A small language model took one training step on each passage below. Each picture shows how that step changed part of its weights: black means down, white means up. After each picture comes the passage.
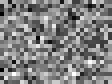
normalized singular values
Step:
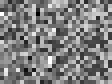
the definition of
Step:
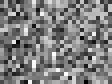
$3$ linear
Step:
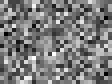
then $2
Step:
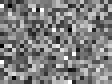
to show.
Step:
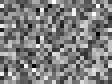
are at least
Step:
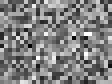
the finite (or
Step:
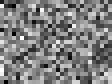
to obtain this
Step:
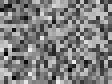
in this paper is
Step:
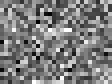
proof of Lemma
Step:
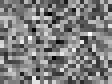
classical modular
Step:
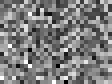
direct limit
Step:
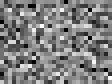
$ \lVert
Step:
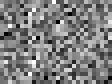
from the first.
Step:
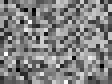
defined resources
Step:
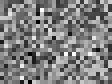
assumption of
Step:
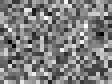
hence optimal
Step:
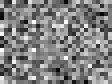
\geq \frac
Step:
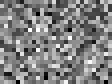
function such that
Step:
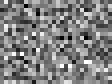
is linear and for
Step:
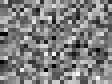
a smooth real
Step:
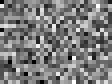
are shown in
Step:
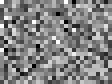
F \in
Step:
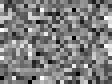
consider a matrix
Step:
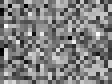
is defined by
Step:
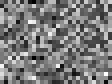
the same paper,
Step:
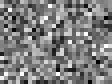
Given a solution
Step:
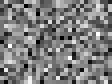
is formulated as
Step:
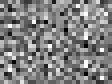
i} that
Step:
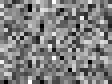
a differentiable
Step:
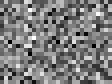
Lie group.
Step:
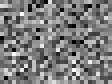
(ii)} The
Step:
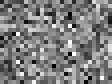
depends on the
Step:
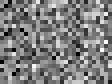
for the introduction
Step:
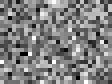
$\sigma$ is
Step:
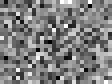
proof uses a
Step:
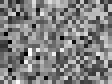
$H$. Then
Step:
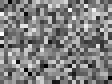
the location
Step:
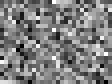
fact, we are
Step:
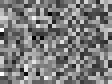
classification data
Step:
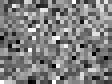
It can be shown
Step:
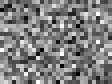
in a series
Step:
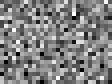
written in
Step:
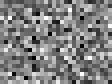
value function and its
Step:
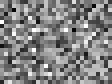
i \leq
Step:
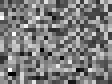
each base
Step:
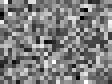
regular $\gamma
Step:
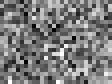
of numerical
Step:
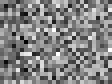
by the line
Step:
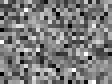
Chai and
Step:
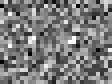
A classical result
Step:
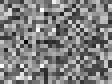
there exists the following
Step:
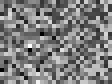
conditions can be
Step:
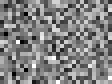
by the conditional
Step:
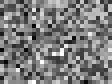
of components by
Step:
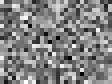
implement the
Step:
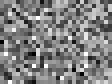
ideals of
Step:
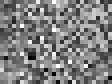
with the same
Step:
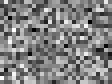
Corollary \ref
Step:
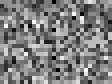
partial class mod
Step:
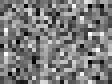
estimator is
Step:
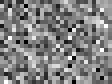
we prove that
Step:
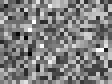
the category of
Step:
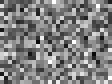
are the standard
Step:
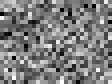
inactive variable
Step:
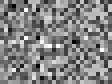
a dot to
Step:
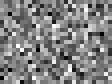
norm estimations
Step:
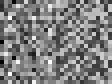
rest of the
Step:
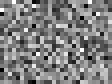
copy of
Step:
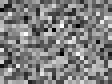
in Definition
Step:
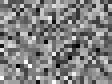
a direct
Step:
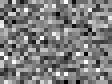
\text{ for
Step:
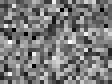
above curves give
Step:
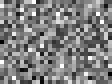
{\bf Proposition
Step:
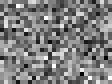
design through
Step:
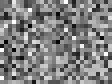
\xi \leq
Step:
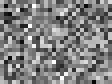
f$ for some
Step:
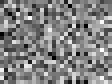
1 hence any
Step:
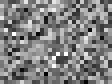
There is a
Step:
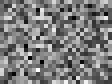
exactly one
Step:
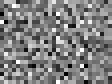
costs and
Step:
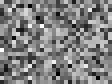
\Vert H
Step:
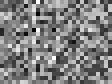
the general form
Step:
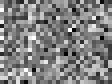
we now consider a
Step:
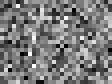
on $M$
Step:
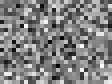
former derivation
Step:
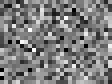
on ${\mathbb
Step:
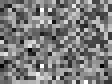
error can be
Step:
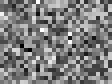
the classical solution
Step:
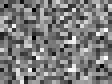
for spaces with only
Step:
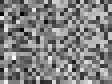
isomorphism of
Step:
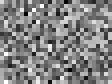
clear from these
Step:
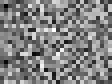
by the same
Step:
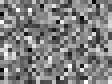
consists of
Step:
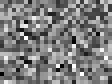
loop is
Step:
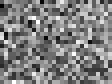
and basic
